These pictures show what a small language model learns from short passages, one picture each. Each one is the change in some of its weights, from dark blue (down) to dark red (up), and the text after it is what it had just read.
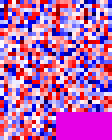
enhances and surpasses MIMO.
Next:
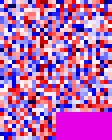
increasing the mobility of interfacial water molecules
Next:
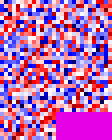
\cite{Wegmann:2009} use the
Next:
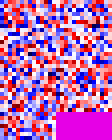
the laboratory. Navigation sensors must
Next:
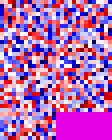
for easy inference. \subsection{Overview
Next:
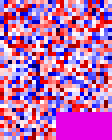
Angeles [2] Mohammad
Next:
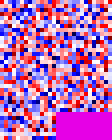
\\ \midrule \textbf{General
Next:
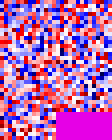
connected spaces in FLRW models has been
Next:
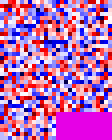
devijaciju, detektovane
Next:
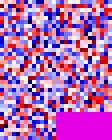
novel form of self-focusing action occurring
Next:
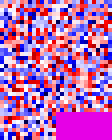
Results Class Tcount T table db
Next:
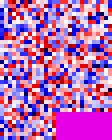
of concrete visual features such as spatial scene
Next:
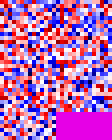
arises from the anomalous threshold. As we
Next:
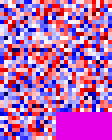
\end{align} where $M = m_1
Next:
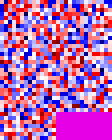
reduced dopamine release from the
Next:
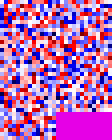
various aspects of this problem. 8 3^e
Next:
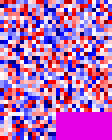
Fluid}, journal = {Physical
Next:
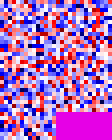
(from the failure of emptying) as well
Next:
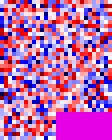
in six-dimensional models is larger than in the
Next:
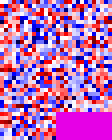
Mitigation in Linear Models F.
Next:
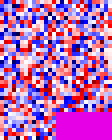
(ADAS II) accounting for 51
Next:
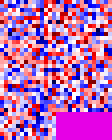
DFT+$U$ is summarized in the
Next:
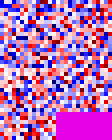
\end{align} \normalsize where
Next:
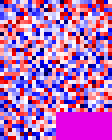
UX_1 , which was used as the
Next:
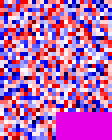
City, Mexico) T7
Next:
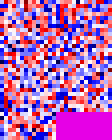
a plastic tube and compression of the
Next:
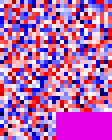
survey and analyse the role of stock broking
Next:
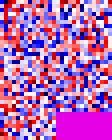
promising results, demonstrating the effectiveness of
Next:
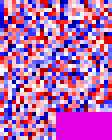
to offer the highest signal to noise ratio. It
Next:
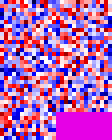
formed by choosing $2k$
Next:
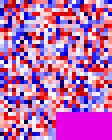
synchronizing the cameras. Each
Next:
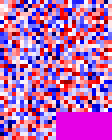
authoritative English and Uzbek
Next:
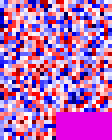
by researchers in this field failed to conduct analysis
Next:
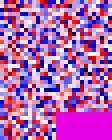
agritourism complex and simulates the energy
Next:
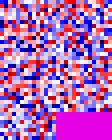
suggestions The political implications of
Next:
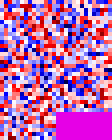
QCD calculation is different from the original quenched
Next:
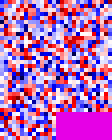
Authors' contributions Bengia Mamu:
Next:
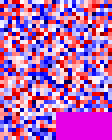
is essentially background-free, enabling
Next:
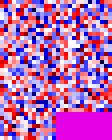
\Phi) \right) - \frac{i
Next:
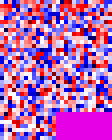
mechanisms for highly complex and intensive information processing
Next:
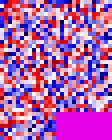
schools in Malaysia is minimal
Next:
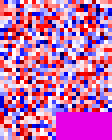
approach CRAFTDROID under the same evaluation
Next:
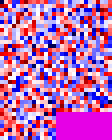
\usepackage{bm} \usepackage{hyperref}
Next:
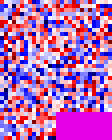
ours is a review of cybersecurity education in
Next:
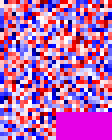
2017), the Rules of Participation for the
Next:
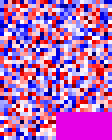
react to the content generated by NGOs
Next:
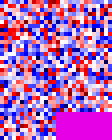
olitorius* continues to expand
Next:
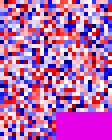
angle decays more rapidly than observed. With another less
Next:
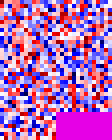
D-branes, holonomy and
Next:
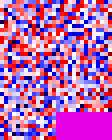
detect hepatic steatosis in
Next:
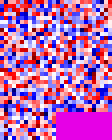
concerns High Academia
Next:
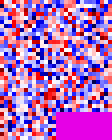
\mu \nu$ (blue) and
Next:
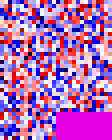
*Journal of Environmental Management*
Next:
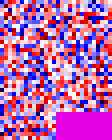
Baku, Azerbaijan,
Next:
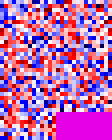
Layla is the overarching principle around
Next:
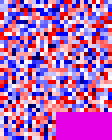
Corporate Reputation (CR), and
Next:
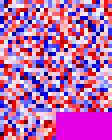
Chanowitz and S.~R.
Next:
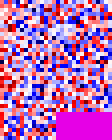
\partial_{x^\mu} J_R
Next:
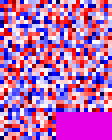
job satisfaction, occupational stress, and
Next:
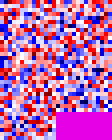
study: In this study we aim to study the statistic
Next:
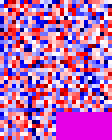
and emotional connection, maintaining
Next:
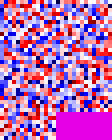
including pore radius $r$, membrane
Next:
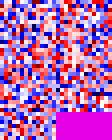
as the inclusion of the distant and high velocity
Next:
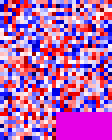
representing the coherence scale of the
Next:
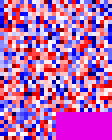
the streets as casual wear.
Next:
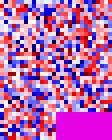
- Personal skills. (PE) The next
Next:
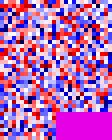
far as abbreviations are concerned,
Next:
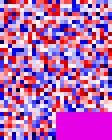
study on a large number of devices revealed significant
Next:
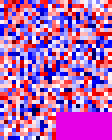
be organized for teachers on a regular basis.
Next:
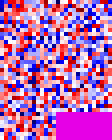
we describe a possible choice of trivialization
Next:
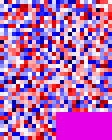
Post {\emph B} Maximum
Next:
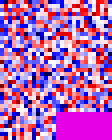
surface this failure has nothing to do with the
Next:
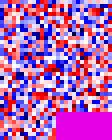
on April 2024. The ID that
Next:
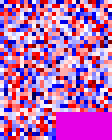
state of the process, u_0 and the
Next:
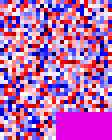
method was challenging at first but participants showed a great
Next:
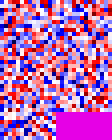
undertaken to establish the influence of two different
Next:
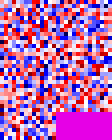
and 50 Hz transformers implemented in different DC
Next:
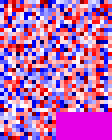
replaced after the first part of the test
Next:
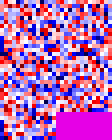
by an anisotropic eddy
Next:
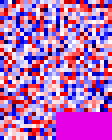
in Farm-Doctor, so that questions will
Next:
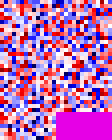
) \end{array} \right)
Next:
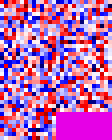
silhouette image manually.
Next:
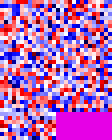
of application. It then rapidly disintegrates
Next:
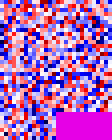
following: - a) due to various changes, one of
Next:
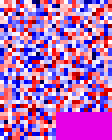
(in logarithmic scale). There, the
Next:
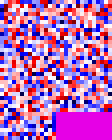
superalgebra with the ``superspin''
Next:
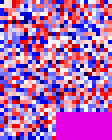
evidences on the basis of which facts have to
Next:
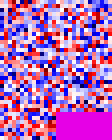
of $N$ identical particles. Taking the
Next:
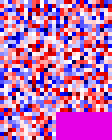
in the order of DCIS > IDC >
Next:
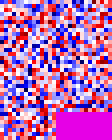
4. Average Unit Capacity of Wind
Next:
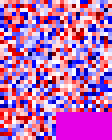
this the mystical dimension). Let’s go
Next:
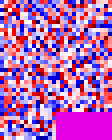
contributions} A.K. proposed the idea.
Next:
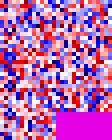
ήταν το
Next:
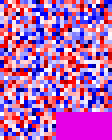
– with Maura Farrell
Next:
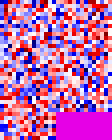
form of the matrix elements of observable operators in the
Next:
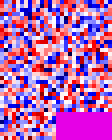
with a cocktail of protease
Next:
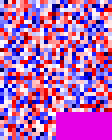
24, 48 and 96 atoms). Charged
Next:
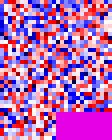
with masses above 114 GeV within this model required to
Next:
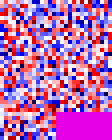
both the searches at LEP in the
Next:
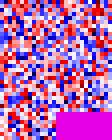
paper of Homer et al. (2001)
